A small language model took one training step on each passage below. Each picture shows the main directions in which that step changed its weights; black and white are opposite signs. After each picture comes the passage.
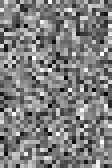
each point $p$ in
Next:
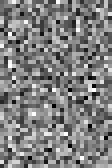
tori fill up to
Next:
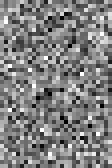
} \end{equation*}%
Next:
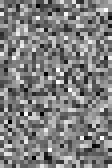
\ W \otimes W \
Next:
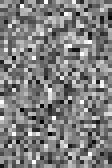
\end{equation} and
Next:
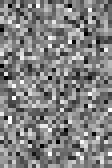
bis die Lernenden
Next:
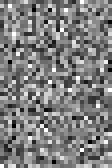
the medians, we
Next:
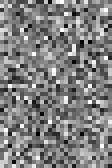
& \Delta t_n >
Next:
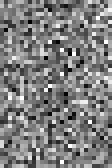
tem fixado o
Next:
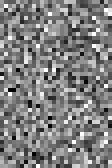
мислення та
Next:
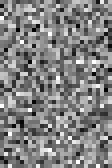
Begitu juga
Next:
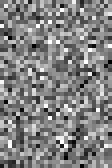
сети, во
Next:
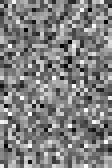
effective, as it
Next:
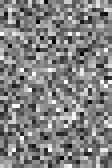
set of basis functions and
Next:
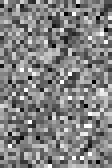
Then \begin{equation}
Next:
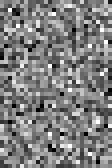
conventional method and is
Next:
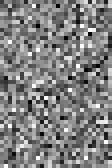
National Medical
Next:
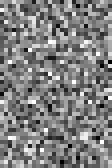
0$ and $m\geq
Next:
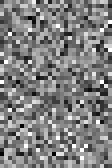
$R$-module for
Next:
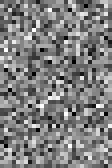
by nonlinear equations, the
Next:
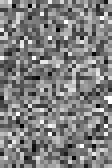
Peer to Peer
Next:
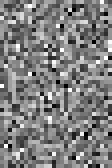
Bacanga. A
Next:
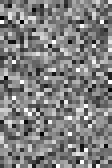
Busacca чи
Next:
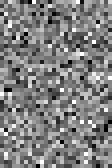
milyon m³
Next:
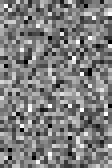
до сих пор
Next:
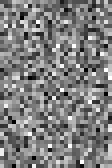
*Plant Cell
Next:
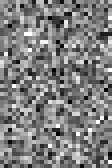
\mu $ is the optimal
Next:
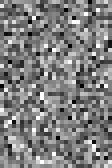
Scannell M.,
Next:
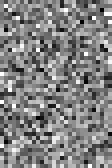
1. Кожные
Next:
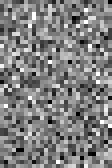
diese Aufgabe
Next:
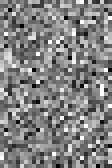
кетиши ва
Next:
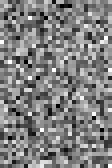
compactification $\beta
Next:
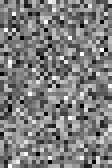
and suppose that, to
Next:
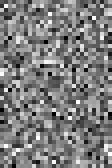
страждає від
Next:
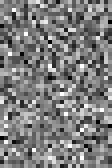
simple symbol, say
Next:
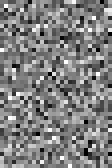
людини; 2)
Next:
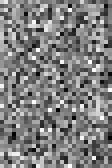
and by the University of
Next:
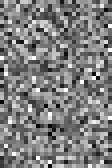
over $\mc{D}$ with
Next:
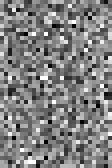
tegishli davlat
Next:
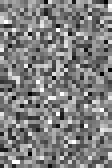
p an odd prime,
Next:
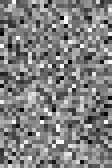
zaradované a
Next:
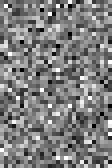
la loi n°
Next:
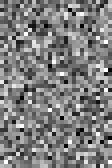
f_A$ for the
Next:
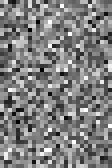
study of iterative
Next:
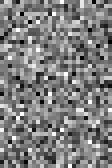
défi et en
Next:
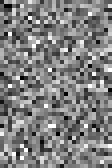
(SPE) pour
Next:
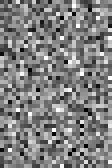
a finite extension of
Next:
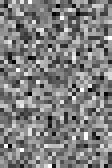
in state space. A
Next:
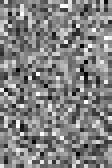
como por exemplo
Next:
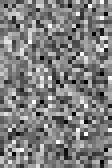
normal residuated
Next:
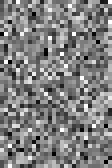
borgan. Agar
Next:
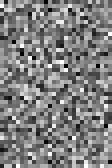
ingredients in the
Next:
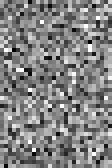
an LI-set, we
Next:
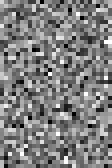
Tipologie di
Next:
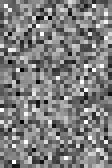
лет, 56 лет
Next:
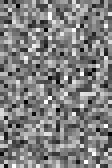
have for $z \in
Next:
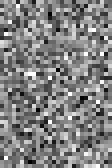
for every $\Omega$ with
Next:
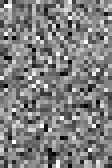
no variety $Y$,
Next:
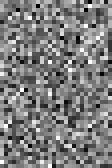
Toshkent shahar
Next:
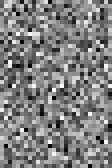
Olamning Oy va
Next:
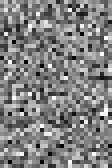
of all the columns
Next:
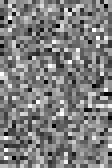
of Kazakhstan
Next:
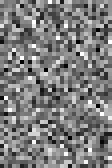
$y$). We can
